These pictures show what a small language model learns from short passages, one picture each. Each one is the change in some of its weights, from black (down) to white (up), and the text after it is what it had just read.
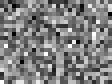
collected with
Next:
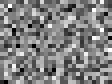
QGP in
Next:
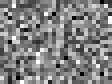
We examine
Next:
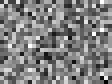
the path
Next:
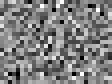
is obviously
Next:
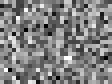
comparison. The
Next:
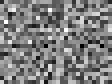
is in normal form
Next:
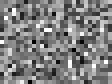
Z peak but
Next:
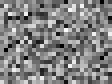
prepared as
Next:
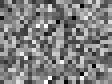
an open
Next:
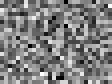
actions along
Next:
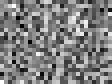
dark the
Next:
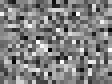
rejected in
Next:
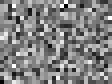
and Final
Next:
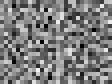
in}$ is the
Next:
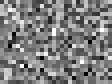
we can compute
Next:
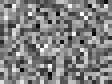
locations for
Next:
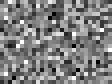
| | Also
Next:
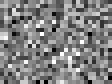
Science and
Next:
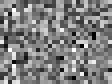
energy band,
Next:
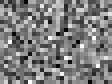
$\tilde \omega
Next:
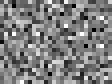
a weak
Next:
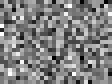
calculated as
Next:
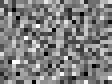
be a powerful
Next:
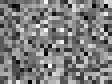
\times T}$
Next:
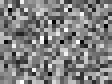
a way:
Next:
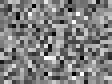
is usual
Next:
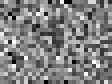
modes. It
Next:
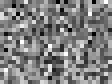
continues to
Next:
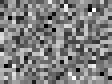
with free cross
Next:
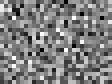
algorithm without
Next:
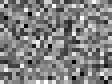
in the momentum
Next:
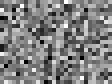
between a minimum
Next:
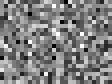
which the gravity
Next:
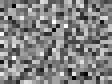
any additional
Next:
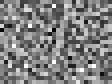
heating the
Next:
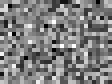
highly localized
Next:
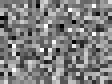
moreover, for
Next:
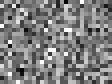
(by now
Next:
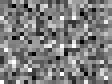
magnetic film has
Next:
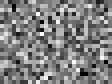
and $\sigma$
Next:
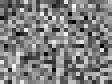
mass, and
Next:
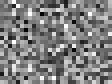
important effect that
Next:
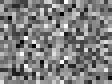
a central
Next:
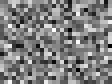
to CRL
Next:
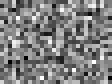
considered. In
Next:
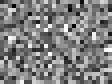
the robot
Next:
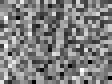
quality data will
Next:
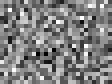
found to be:
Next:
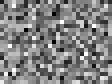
search tree
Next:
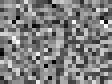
The method is based
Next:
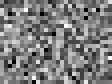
should be noted
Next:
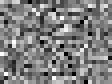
significantly less
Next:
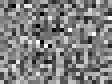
presented in
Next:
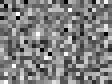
us define
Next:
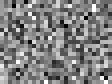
the partial
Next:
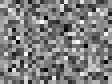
by orders
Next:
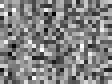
clusters in quantum
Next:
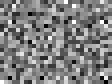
the net
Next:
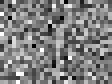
values that are
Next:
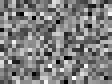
that a variation
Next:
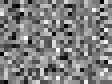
\Gamma = Q
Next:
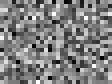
$\cos$ and
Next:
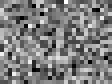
transition region between
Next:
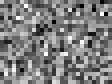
jumps between
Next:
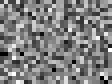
the black
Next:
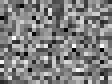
out, our result
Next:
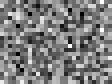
message they
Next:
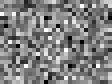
be enough for
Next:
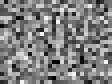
and SOC
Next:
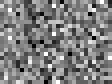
tiling of
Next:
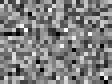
the spectrum, for
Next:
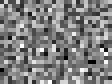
the importance of
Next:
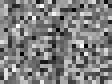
production and
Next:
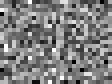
years of
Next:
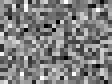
its impact through
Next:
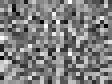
where $\psi $
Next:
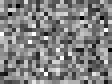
perturbations, the
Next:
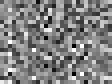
is not the
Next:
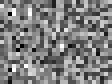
matrix elements which
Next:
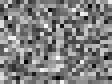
we insert
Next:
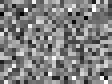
the usual
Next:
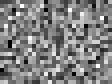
outcome of
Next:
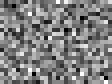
the inverse matrix
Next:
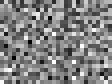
in the complex
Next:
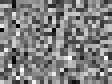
correspond to
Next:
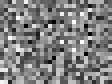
short web
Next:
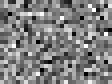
consist of
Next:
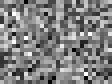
directionality and
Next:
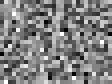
were interpreted
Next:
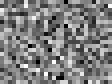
actions in
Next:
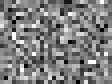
evolve to
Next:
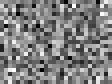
such states requires
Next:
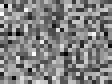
our simulations,
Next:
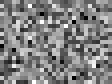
this design,
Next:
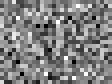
theory. It is
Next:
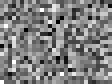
lower bound on
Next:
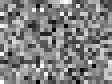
local memory.
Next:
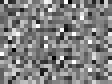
understand the
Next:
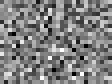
is physically
